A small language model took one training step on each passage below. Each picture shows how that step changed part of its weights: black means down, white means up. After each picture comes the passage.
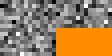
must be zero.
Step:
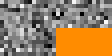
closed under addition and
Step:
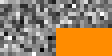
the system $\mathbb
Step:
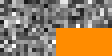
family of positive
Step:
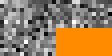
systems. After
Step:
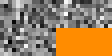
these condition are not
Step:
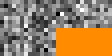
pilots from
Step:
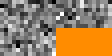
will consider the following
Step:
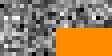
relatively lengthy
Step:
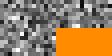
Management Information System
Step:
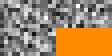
\notin X$.
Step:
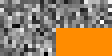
that analogously as
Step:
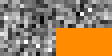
publication series:
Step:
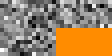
capacity, compared to
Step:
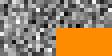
Battle -
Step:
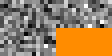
including dark
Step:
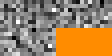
If we set
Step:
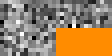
N$. Assume that
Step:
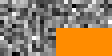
program that included the
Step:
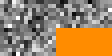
you want to see
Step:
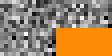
relevant field -
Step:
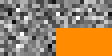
are shown in Figure
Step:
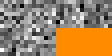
PDE's which
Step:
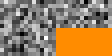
of the culture
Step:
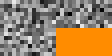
necessary object and uses
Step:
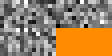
from its source,
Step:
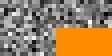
for accelerating the
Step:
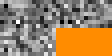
generality, we may
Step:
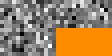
in the case of
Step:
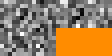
of intersection of
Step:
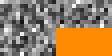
the one of
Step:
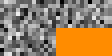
of least degree satisfying
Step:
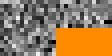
them sensitive to
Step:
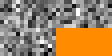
These trajectories were
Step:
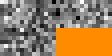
test subjects
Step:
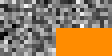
constant distributed line force
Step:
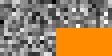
stacked and
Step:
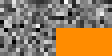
returns the corresponding
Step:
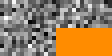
model falls within
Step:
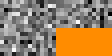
and makes effort
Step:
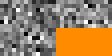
specimens cut
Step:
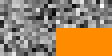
piano were
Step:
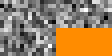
to the diversity of
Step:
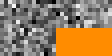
corresponding tracts
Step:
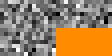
що на
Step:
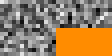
the potential to be
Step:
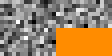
approximations) were
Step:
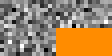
is a basis of
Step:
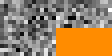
pixel. We
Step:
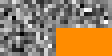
in the early stages
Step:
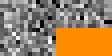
study aimed to
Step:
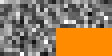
the existence of
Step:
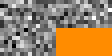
duality in Theorem
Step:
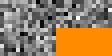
study investigates the
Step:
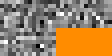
trained to capture
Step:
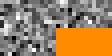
a lot of
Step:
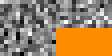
the sequence $(c
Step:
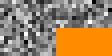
in drip on
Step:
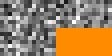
designed to equip
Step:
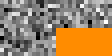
and transboundary
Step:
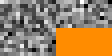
the data to be
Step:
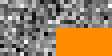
preserving the environment.
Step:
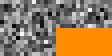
higher order schemes presented
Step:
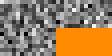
the monotonicity
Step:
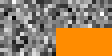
in time of an
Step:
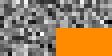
from 19 to
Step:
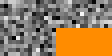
individual needs.
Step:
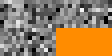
Nations Convention
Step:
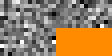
(6 continuous
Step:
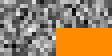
of $W$
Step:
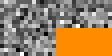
of normal shift.
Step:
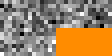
to English's
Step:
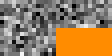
basic properties of
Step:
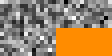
the literary
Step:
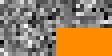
modes were observed between
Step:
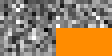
By verifying the
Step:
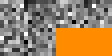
Trans. on
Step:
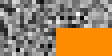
into $\Delta$,
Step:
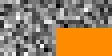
a challenging process for
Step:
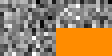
study was approved
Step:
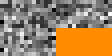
strong drop off
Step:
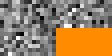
good results for
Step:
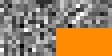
also provides the possibility
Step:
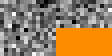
result follows.
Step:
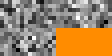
into an energy
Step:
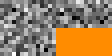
is critical for
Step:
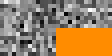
work we restrict
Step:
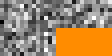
Y$ with
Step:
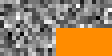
a suitable atomic
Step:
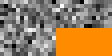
each $v
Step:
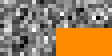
of the length of
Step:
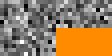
Pieri coefficients
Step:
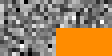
it follows along the
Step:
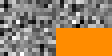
obvious homomorphism $P
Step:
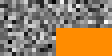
canal. Results
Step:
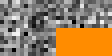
et al.
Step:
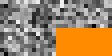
modeling approaches, and
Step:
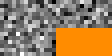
can be replaced by
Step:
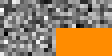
by passing to
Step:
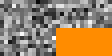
denotation with
